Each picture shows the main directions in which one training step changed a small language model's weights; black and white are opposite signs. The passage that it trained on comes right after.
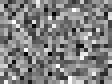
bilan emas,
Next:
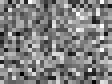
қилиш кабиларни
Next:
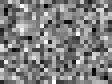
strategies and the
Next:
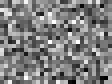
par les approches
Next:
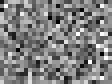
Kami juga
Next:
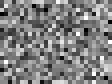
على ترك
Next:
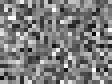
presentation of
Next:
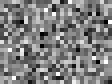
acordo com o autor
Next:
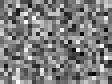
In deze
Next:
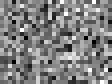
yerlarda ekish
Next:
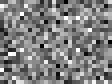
+3 Saúde
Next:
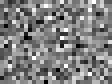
to reveal
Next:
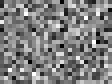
total de publicaciones
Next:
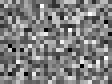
de lessee
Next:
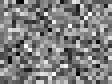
e serviços de
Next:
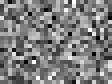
donde sólo internet
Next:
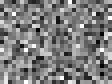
Тем самым
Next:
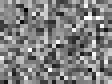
mero planejamento de
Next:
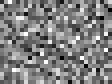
semanas 5
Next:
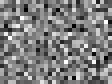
y por este,
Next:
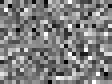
pra siklus
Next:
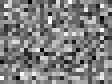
то місто
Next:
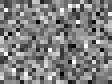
identificadas diferenças
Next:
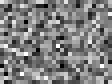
— во время
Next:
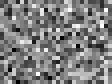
– Nicht
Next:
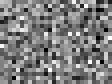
Buning uchun
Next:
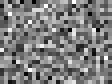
que consiste em
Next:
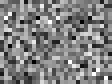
group) –
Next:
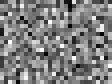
a alimentos para
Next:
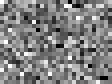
также следующие
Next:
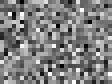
a manter a
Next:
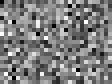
три этапа в
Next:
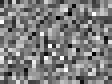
va variatsiya
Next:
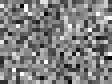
as penas
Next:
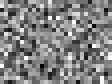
tur) va
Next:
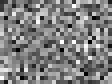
в державній
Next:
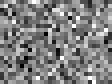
do pensamento,
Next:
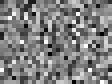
технології та
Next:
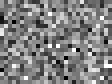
va moliya
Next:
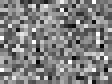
desde o tratamento da
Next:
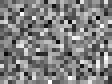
detenida y
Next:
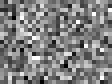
daughter of
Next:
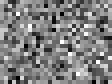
технологиями и
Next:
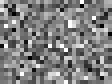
keladi, balki
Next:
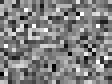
Asarlarni tahlil
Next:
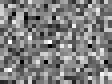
biznesdagi va axborot
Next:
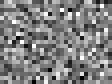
de dados.
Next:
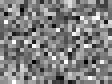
для рассмотрения
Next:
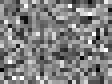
como um estudo
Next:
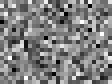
chiqaruvchilar uchun
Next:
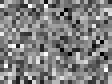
of genomic
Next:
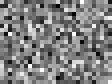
e filtrado
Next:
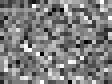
três grandes empresas
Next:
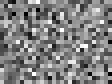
tashkil etishga
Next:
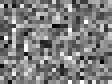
Volume I
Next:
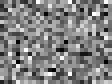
TB de
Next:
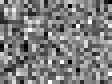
uma nova
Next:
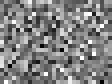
professores, em
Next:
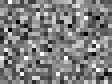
и зла,
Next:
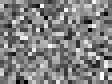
ve Mekân
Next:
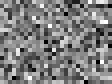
les marchés
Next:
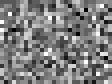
Wiley &
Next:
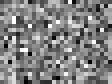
The specific
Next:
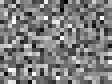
equilibrio de
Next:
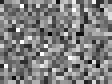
werden nun die
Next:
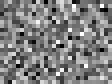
un objeto cuando el
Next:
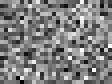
с учётом
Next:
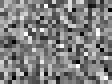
the cultural elements
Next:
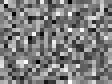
school teacher,
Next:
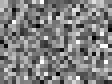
të MIE
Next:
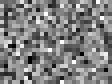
//Journal of
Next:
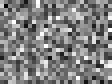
MI bilan
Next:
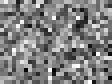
beheren van
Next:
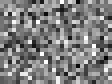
do esperável ou
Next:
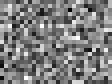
area in
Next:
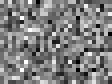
ёшлар учун
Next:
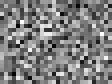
anlamlı ve
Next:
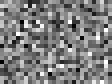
de manque
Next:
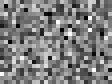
se define como
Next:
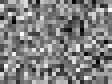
considered on the
